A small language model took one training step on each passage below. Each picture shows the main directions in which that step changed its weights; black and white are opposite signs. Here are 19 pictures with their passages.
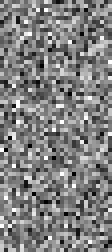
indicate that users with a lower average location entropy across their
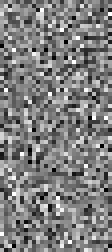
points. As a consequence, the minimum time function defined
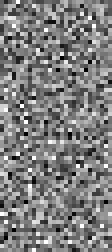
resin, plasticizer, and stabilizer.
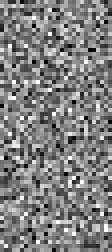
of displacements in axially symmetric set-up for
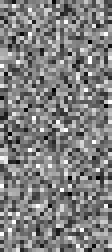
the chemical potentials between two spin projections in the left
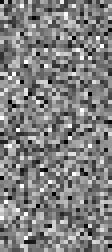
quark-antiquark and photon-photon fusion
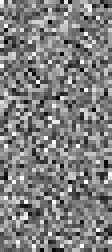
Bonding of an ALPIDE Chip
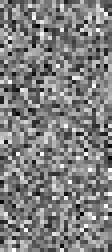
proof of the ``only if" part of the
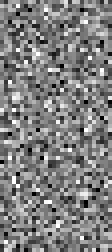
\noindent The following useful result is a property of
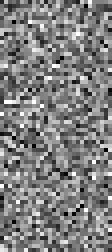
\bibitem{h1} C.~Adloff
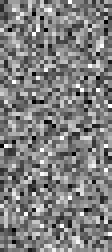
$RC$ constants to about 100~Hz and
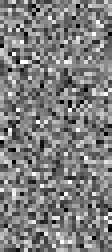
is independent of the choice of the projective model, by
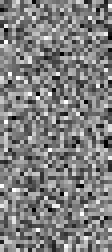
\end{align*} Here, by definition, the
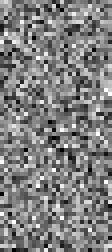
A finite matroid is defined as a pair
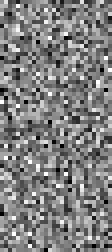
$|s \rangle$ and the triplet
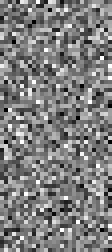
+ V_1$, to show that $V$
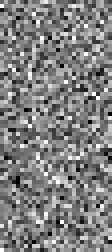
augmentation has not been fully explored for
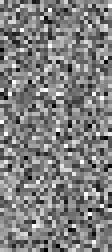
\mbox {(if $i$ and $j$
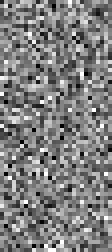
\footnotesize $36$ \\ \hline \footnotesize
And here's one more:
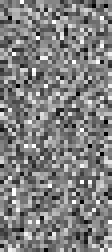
The equality is the consequence of the fact that, by
